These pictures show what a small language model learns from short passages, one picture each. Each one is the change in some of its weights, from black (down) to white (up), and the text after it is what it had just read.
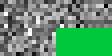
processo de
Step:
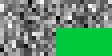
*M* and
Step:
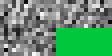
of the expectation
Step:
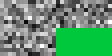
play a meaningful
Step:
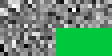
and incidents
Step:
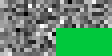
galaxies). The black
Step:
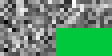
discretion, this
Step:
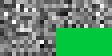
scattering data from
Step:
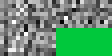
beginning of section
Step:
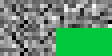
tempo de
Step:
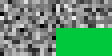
that best represents the
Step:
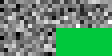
на період
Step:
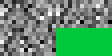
dan perancangan
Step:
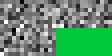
associated measurement errors.}
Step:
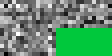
density $\delta
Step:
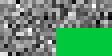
organizational climate dimensions
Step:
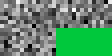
Not only did
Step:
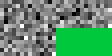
fluctuations},\ }\href
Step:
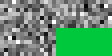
the ZEUS
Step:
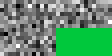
change (Fig.
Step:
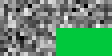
us is to assume
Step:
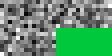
to encode and
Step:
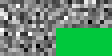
contacted at
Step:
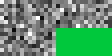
misolda ham
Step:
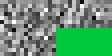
of the available decay
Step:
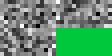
much brighter
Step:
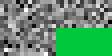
gesture is performed
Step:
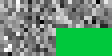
R$ where
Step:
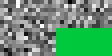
hence, the
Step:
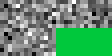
circuits identify
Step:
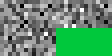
par de la
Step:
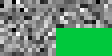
the fingerprint
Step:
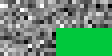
Information 1)
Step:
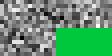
authors declare that
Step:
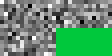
massive poles for
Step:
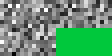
description of the mass
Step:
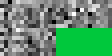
wave function will only
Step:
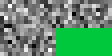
small, and,
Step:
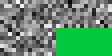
configurations discussed in
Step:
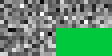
în domeniul
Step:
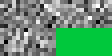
of the 1D
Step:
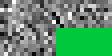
and salaries in
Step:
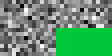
magnetization is no
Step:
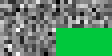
и стеноз
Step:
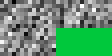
temperatures of the
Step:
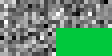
crecen hasta
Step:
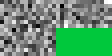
corresponding to two
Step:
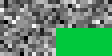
investigation By
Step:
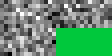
however, as we
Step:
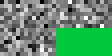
displays a combination
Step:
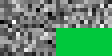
investment model
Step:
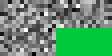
optimal strategiyasini
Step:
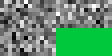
and the United
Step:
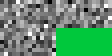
the imagery
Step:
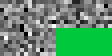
despoja en
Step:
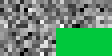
Em segundo
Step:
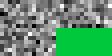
not element quality
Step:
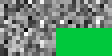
of teacher is
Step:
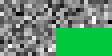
costas del
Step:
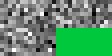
durable than gap
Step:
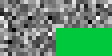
The low energy Hamiltonian
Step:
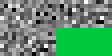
leurs tenues
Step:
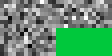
is a dynamic collection
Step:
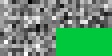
oversee the
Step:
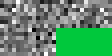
reading patterns.
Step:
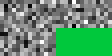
modeling was used to
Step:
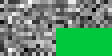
trending model for
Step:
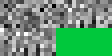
greater part of the
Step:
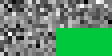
through the returns
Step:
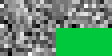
as an example,
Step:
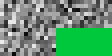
property of the
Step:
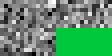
investment to
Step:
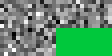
- Moderately
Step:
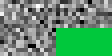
and the article by
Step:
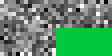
flat extended grains
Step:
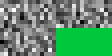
model proved effective
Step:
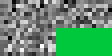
disorders in
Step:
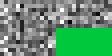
y Cano
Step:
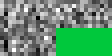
van goed of
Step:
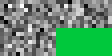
procedures, there
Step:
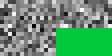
behaviour with an improved
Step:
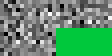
been able to become
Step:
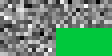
Technically, the
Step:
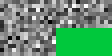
consistent with the observation
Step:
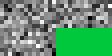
objectives are as
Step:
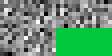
each topic,
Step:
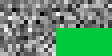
Los actores de
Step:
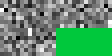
sa musíme
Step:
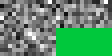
controlled trials
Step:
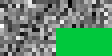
power sector.
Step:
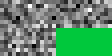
performance is achieved by
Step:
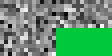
white paper based
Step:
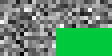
de costa a
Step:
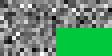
panel in units of
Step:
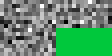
resulting electrodes,
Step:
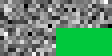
el Ministerio
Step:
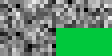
the kind of relationship
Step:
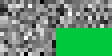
with different numbers of
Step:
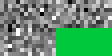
the adherence
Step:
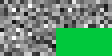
been argued that
